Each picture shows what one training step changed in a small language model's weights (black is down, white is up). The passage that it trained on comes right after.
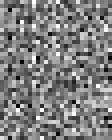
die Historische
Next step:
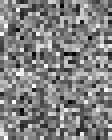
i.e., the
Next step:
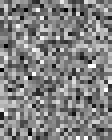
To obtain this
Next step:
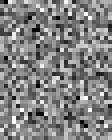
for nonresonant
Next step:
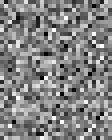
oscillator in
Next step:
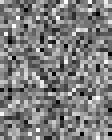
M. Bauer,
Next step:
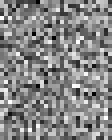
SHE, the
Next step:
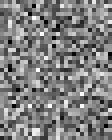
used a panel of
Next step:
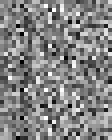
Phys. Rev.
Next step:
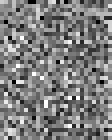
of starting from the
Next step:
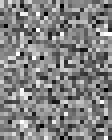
uchun uning asosiy
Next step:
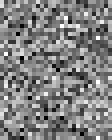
rather than a
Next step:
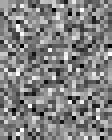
in order to give
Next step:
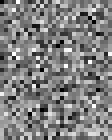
as páginas
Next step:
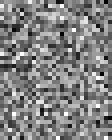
sharp features
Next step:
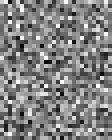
shift changes
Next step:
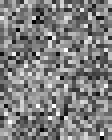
y brillo.
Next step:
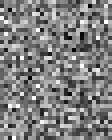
roti + mises
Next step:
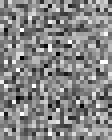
в городе
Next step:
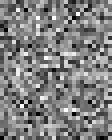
bions, for
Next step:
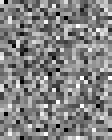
антонимами в
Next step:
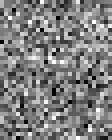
if the $T_{\rm
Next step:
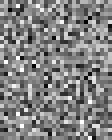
relation generated by
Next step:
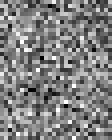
to specify the
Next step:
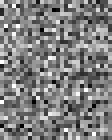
to our simulations. The
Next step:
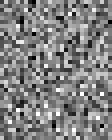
The $\boldsymbol{Q}$
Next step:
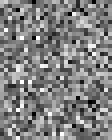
fitting is done
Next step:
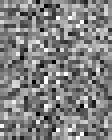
зависит от
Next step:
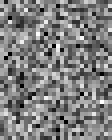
stress level around
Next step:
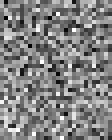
the incoherent
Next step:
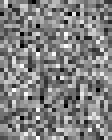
of $\Lambda$
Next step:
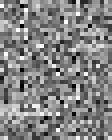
\newblock In
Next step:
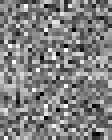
to represent growth
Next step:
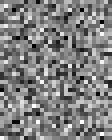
vergibt für
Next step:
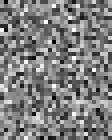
demonstrate that
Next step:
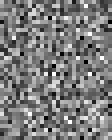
Махмудова та
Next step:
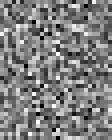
та дитячого
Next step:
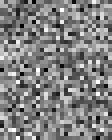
affecting the
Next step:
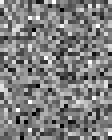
respect to the
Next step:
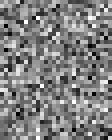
films, the
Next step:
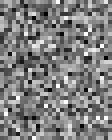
been known since
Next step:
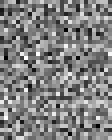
the resonance mass,
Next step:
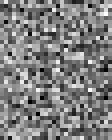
to pupils
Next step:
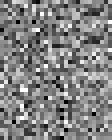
become positive at
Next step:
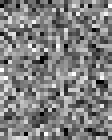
el viaje a
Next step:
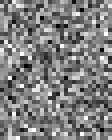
3 orders of
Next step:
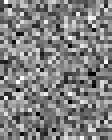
file de ces
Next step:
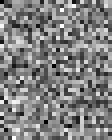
with the sectoral
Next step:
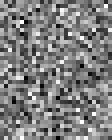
у графа
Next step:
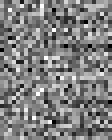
response distributions,
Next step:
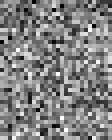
Zeno effect
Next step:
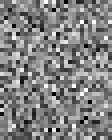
нещастям для
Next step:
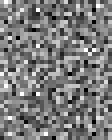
the emitting region
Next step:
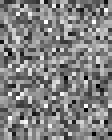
were constructed using
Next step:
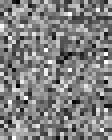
size of shares
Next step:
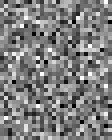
reggelin a
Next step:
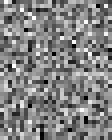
preocupado em se
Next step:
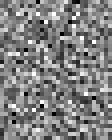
de Austria en
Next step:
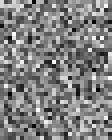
conservation, also
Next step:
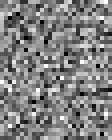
users and items
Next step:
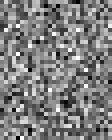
of molecular
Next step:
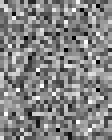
can be treated as
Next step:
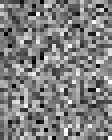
: Modèle
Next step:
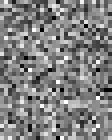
uchun maqbul
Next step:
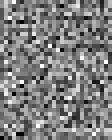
constant; that is,
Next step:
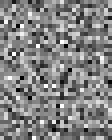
resultados de
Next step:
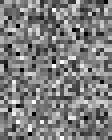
weitere Informationen
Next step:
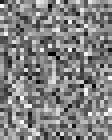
of anisotropy
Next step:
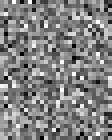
И. Анализ
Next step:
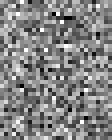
and reduce the number
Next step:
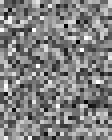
minimizes this
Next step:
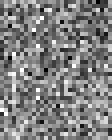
we identify two
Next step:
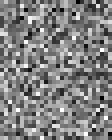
part above the
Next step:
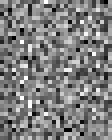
only based on first
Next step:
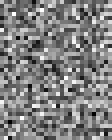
at high densities in
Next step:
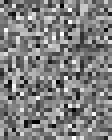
do verbo *to
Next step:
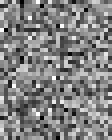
steeper than
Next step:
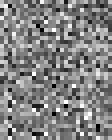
to the theoretical
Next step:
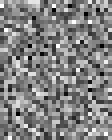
errors and of the
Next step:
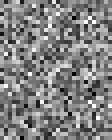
investigation of
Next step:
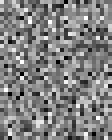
production is viable
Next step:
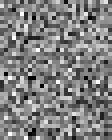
uma sociedade
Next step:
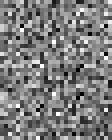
- Sosialisasi
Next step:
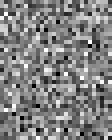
the parameter $M$
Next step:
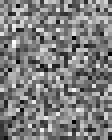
a temperature of
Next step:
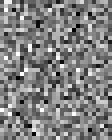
личности и как
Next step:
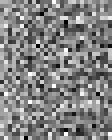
this corresponds to a
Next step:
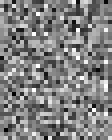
T\,, \ee where
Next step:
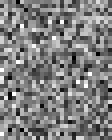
ser perigosa para
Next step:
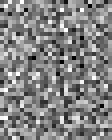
element in the span
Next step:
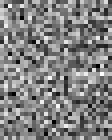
also a two mode
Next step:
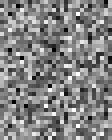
el de Eduardo
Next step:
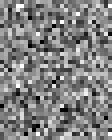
loop integrals
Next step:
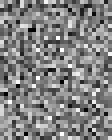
The broad peak
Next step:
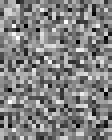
de qualquer
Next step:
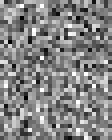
frequency, the
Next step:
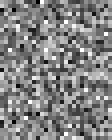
at the level of
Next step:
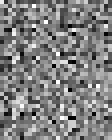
step size of
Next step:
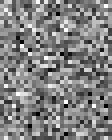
bolalar ruhiy
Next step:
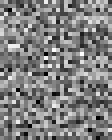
procedure in our
